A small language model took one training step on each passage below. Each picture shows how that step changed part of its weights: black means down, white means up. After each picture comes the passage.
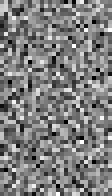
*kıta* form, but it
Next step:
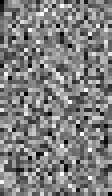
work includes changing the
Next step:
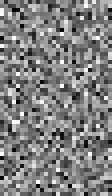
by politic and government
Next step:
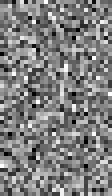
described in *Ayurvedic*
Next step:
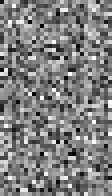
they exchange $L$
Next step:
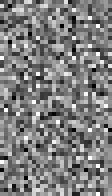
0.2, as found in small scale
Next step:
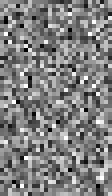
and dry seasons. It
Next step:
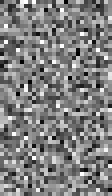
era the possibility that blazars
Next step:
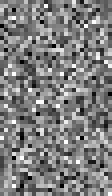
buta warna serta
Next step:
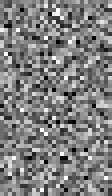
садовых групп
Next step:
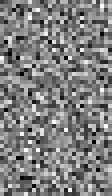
искали убежища
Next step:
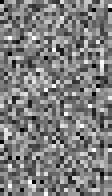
получим $$\Delta
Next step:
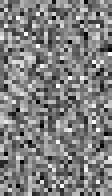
to be taken into account. In this
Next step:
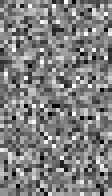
the main ideas in the simplest
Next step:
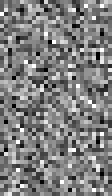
оставляла своего
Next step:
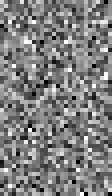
Untersuchungen kann
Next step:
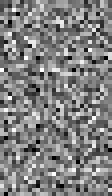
high momentum physics which lies
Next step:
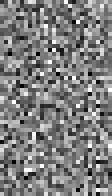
уйлар олдида
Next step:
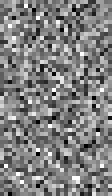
taqdim etish
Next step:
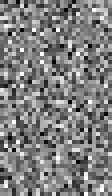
label of the target event,
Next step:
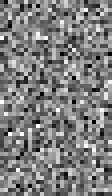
community-led innovation in rural
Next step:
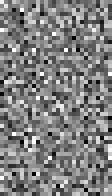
deformations. Therefore we suggest
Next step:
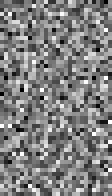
fonds de vallées et
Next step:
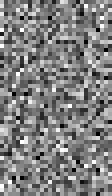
excessively and at personal costs
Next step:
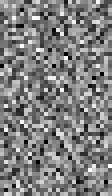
strategies to manage the data structure that
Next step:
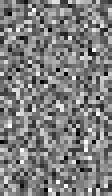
Mahasiswa ke Jerman
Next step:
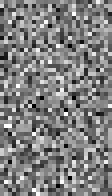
and mapping activities of the
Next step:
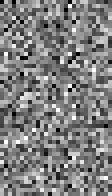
was agitated for one hour at
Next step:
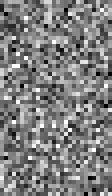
have more than one activity marked for
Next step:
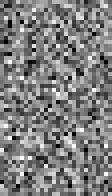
previous test series to assess properties of the
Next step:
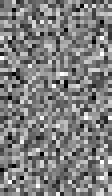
foi abatido o animal
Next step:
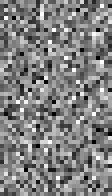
voltar para as suas
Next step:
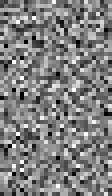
state sum, which can be viewed as
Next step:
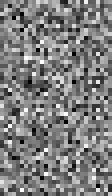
ijtimoiy sohalarni
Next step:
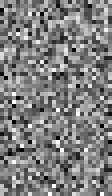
extreme orbits -
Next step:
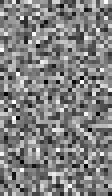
atingir clientes atuais
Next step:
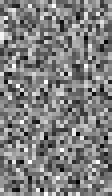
of this pilot study is the
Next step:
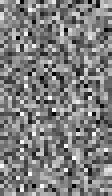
their causes, and their ecosystem
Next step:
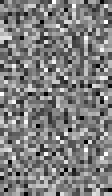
of the neighboring
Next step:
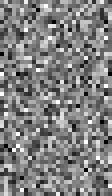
is an advanced deep neural
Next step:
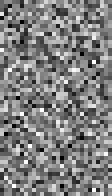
noise scenario is a complicated
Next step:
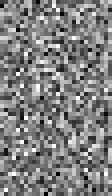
representation contributes to the
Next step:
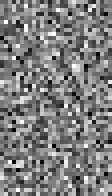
for reasoning about time are based on
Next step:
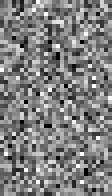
, formed by a finite connected
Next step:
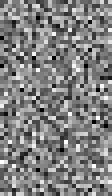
for companies in Saudi
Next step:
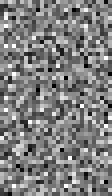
Ising lattice, like many a
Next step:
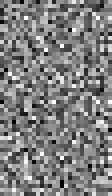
de um estudo de revisão de
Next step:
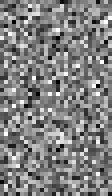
Carbon nanotubes are
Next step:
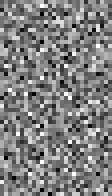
va rivojlanishiga
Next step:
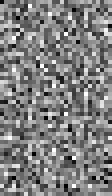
of membrane before and after
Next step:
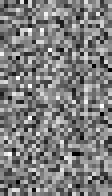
that during this time, very large
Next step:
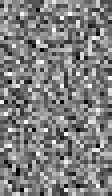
e Curso Superior,
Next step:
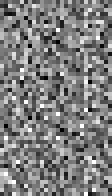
Given a parabola with
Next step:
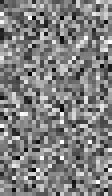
of the facilitator who guides
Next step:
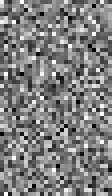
$^{60}$Co source located
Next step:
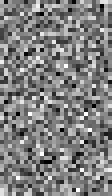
weekly body weight with a ratio
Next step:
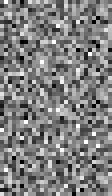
concurso público que
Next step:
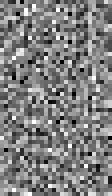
Management (RDM)
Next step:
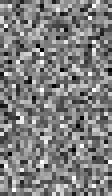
e., the fundamental wavelength
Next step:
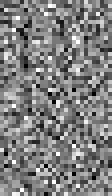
for constraining the space parameter.
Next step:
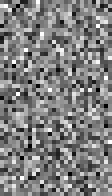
the social BPM as an
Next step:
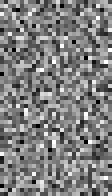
infantile autism,
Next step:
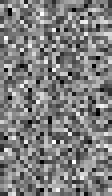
вмешательства и
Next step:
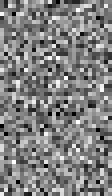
high-entropy oxides
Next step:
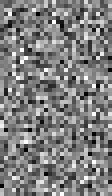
Жамиятга зид
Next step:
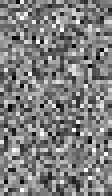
increased latency (worse).}
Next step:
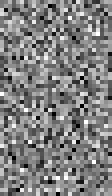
for 'subgroup' variance
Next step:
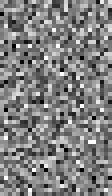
effectiveness ✓ Team
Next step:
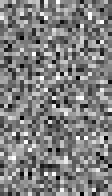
release from microspheres.
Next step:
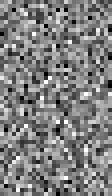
Comparison of design optimality criteria
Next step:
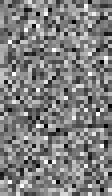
stress and stress hormones on human
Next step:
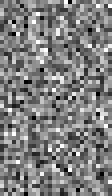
keng doirasini ham
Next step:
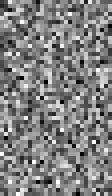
to realize under the conditions probed in
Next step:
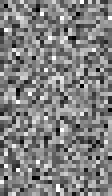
operations per a key generation required by
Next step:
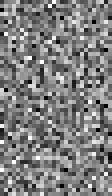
fanlari doktori,
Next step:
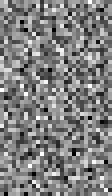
data. The data consisted of
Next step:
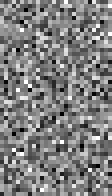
Castellotti, S.
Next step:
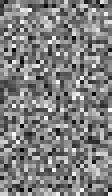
scan was done in 3D but
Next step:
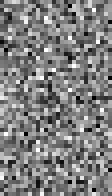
introduced Value Added
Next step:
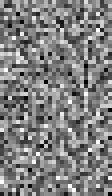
average of inner products from equations
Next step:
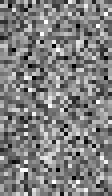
it has been noted in the
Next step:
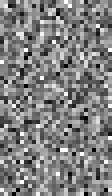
the QAP. In the hybrid
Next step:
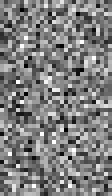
сценізму, який
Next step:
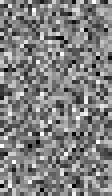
and in the $q$-profile
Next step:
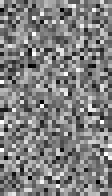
MASCULINITY IN
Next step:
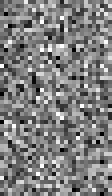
in recognition frame 3 is the
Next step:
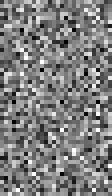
a conhece é diferente de
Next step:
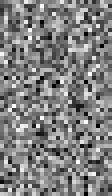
the occurrence of cracking at
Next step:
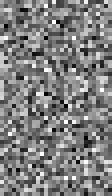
санъат, ё
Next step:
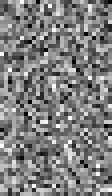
planets plus the gas disk
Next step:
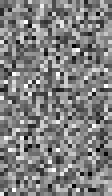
the photon hypothesis.*
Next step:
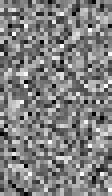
teaching language aspects
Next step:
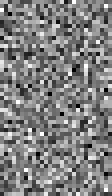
by the analogous definition for
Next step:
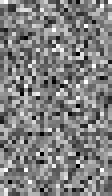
методологія, практика:
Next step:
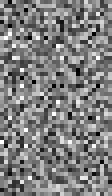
normalization constant, corresponding to the total particle
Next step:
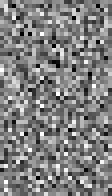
virtual. A continuación, la
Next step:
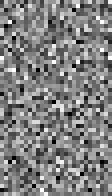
como nas fístulas
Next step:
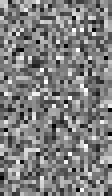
capability. In the end, we also
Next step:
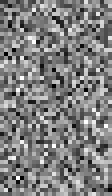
alternatives like railways, have
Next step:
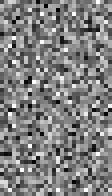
m$ being an overall mass scale.\
